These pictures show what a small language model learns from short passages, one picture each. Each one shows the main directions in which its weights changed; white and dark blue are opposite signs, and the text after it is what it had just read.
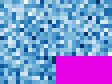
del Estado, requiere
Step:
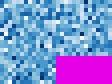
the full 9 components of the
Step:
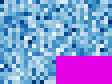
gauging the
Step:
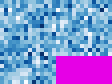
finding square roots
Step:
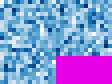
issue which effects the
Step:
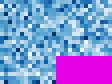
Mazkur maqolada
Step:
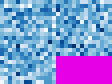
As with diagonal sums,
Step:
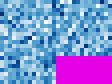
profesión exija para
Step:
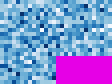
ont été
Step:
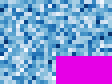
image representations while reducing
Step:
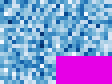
tanishish, jarayonga
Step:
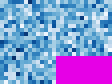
the model describes well the
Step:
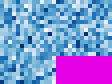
with those typically displayed by
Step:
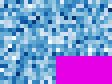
an infiltration depth
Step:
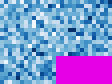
luminosity of $\sim 4
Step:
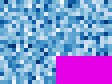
is ascribed to the
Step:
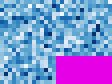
seen that there is no phase
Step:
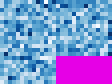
Materials, a
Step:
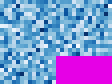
los aprendizajes
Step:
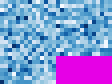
the GHEs corresponding to
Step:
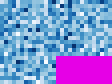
social. Através
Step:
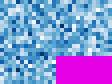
y no sólo a
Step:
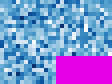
mujeres y un
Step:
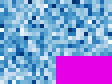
firing pattern, we
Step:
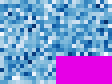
in data and MC in
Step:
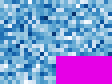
of a basis of higher
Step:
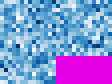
equation just fixes the value
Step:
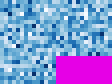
inbreng? Het
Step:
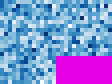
from the RF generator
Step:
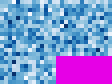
mezclas de
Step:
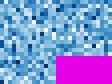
повинні бути
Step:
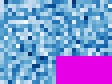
L}_{\rm gravity} +
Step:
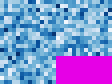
compounds have been
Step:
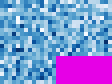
of supersymmetric multiplets
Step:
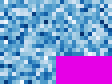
do aprimoramento do
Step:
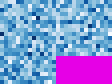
stochastic differential delay equations
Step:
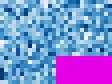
modernizarea sistemului
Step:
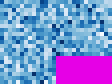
și politică, spre
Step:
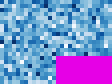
siswa kepada
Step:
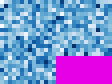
satisfy the black hole boundary
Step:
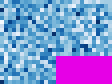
adolescents, primary
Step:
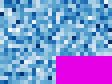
was examined and presented in
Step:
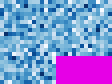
basis of the photons Fock
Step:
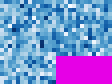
of the turbulence
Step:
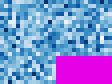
primeiro traço de cor
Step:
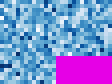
all stakeholders
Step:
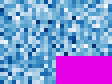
con los mismos
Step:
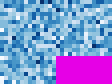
curves yields the mean response
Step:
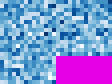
and energy $E=\epsilon
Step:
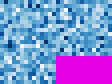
Object 16 has a
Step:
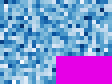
measurements as failures of the
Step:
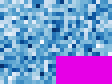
In the deconfined
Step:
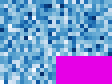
support beyond the realm of
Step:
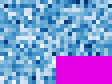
a steady state, but the
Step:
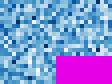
can be seen that both
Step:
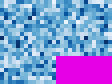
ils produisent des
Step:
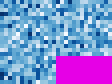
habe ich auch das
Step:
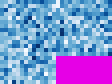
8. Akilovna,
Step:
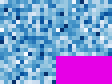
und insbesondere
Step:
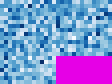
del supuesto que la
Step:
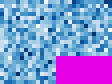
тепловых и
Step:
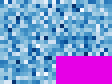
تكون في
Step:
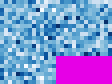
\end{eqnarray} where
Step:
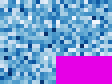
and Purification Technology*,
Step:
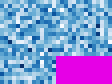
qobiliyatini rivojlantirish orqali
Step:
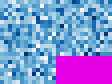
chunki rivojlanayotgan
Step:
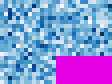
București, Editura Universul
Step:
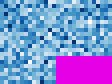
1) использование
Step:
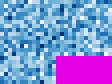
learning task used for the training
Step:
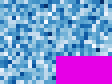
ini membuktikan
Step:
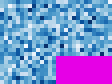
in Math. Phys.
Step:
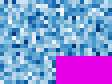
simplify notation, we
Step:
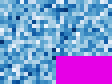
section. For the first step
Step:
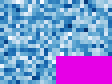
rastovej a
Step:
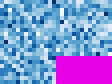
umfassende und
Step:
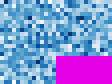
is realized when the
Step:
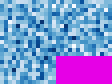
danifica a função de
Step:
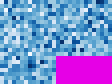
Observaciones: Grano
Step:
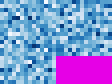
qubits. However,
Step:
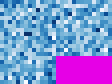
URLs can be an
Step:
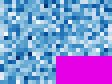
and momenta; and in
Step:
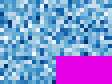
teóricos de manera que
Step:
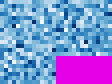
uma política criminal de
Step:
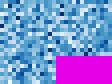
suppressed by a factor of
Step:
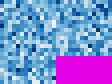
In the MHD jet
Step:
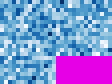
is the number of bosonic
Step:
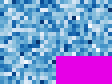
spectrum has a position dependence with
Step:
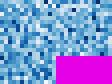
shakli (naqd
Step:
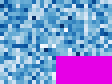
e recomposição da
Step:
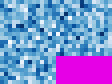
tilida ko'plab
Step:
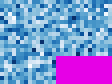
7). Yesus
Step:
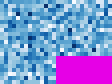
own record, and
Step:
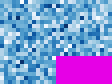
section some of the popular
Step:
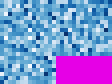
что *ratio
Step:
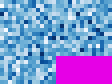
\partial x^2}
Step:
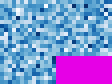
containing Rb and one
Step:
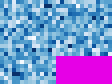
kpc or otherwise
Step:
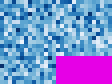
y la medición de los
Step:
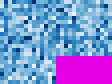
advanced cancer.
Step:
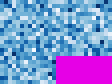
$D$ is the dimension
